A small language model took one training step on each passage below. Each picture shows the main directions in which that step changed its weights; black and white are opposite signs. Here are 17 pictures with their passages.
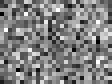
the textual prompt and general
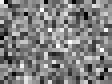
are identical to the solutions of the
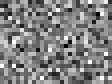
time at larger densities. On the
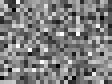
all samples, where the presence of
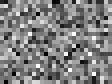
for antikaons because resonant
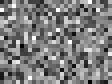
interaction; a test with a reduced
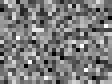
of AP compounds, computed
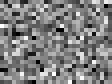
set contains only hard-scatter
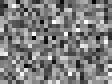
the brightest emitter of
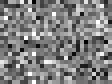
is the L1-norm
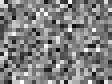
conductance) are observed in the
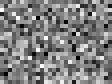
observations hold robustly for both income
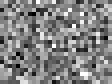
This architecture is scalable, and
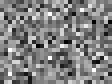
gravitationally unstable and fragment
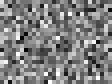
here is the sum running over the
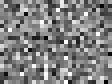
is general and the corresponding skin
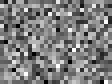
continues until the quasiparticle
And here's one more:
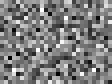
and usually less than 0.05
